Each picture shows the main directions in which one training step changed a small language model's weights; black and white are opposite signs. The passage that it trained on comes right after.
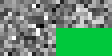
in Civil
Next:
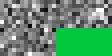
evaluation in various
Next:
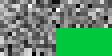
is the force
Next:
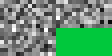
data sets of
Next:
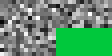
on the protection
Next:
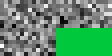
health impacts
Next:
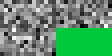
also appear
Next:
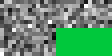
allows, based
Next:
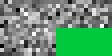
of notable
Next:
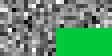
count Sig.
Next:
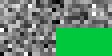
is a rich
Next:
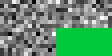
this study,
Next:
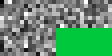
analyze the
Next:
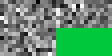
Temperature and
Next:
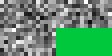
digital tools allow us
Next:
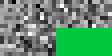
account in order
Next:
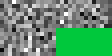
of it will
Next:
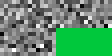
practices which may
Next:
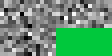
Soret and
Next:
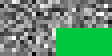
this issue,
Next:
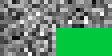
effects. However,
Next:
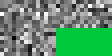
and 10 used high
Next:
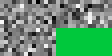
possible to propose
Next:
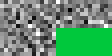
ions in
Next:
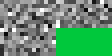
to sell
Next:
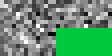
domain positions
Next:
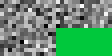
of interest related to
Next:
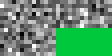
that they have no
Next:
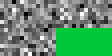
"Lack of
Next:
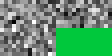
specific type of
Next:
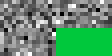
second MAP
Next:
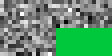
All authors
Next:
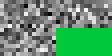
in Touran
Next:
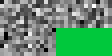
in management. The
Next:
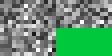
diverse activities
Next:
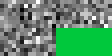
like to thank
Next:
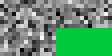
on four use
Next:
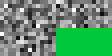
total pressure
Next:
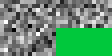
of solid
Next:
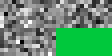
in CMT
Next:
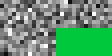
economics and
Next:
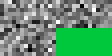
In order to obtain
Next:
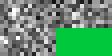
the finite
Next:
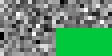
technological skills
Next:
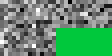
We carried out
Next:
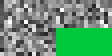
each batch
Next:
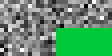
is associated with a
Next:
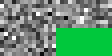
among the consumers
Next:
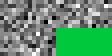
designated by the
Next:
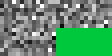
what this was
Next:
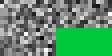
in what ways
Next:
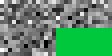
particular, we
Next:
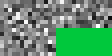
amount of
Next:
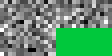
environment. In
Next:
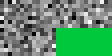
minimal differences
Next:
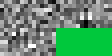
based on the
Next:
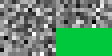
of progress
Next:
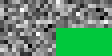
The normal
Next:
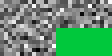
into physical control
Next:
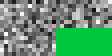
is to find a
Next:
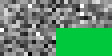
is a group of
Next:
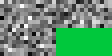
half of
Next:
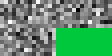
page, what
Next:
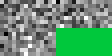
in the size
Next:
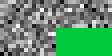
Find two
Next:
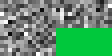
imagine that
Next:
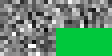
improving the
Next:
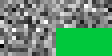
is placed
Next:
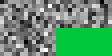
skin diseases
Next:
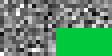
adult life due
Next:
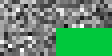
the right
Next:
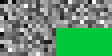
believe that
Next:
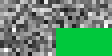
to transfer function
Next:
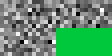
been reported by
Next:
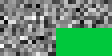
showing their
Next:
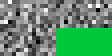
killing several
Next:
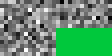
ten years
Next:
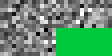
cation, as
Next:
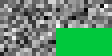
commonly used
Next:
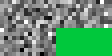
frequency of
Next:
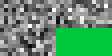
was also collected
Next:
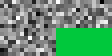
those drugs
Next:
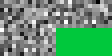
model spectra for
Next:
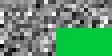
shifts of
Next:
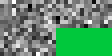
repeated three
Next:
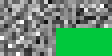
interface. The
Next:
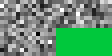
the European,
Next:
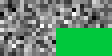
poor social
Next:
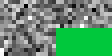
the samples are
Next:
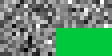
result of the
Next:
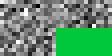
parts mainly
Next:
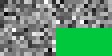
have enabled
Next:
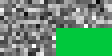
washed three
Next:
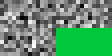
written on
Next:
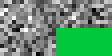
finally, the
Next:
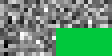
data integrity
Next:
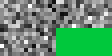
is no reform
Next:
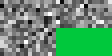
are often
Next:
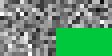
to highlight
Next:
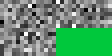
are some agent
